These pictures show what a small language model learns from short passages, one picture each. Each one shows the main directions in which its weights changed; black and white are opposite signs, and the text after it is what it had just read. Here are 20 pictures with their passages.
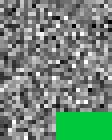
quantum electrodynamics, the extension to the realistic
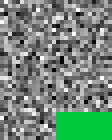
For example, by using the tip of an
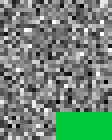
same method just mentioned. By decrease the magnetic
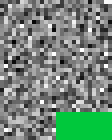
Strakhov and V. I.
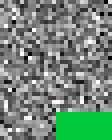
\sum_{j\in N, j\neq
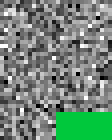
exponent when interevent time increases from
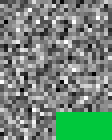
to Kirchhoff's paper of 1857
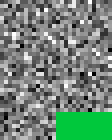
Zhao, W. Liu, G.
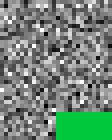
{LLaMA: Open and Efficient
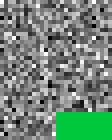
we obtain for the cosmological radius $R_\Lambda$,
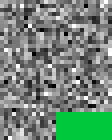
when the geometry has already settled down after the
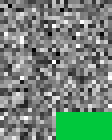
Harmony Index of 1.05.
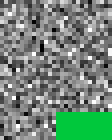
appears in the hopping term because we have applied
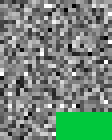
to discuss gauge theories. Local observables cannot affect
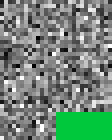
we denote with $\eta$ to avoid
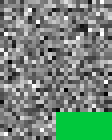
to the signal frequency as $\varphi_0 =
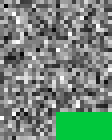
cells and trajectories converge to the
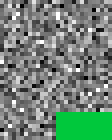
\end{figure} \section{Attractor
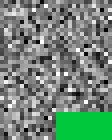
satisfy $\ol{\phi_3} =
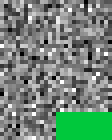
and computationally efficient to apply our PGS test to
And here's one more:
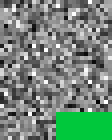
must keep these regional differences in mind.
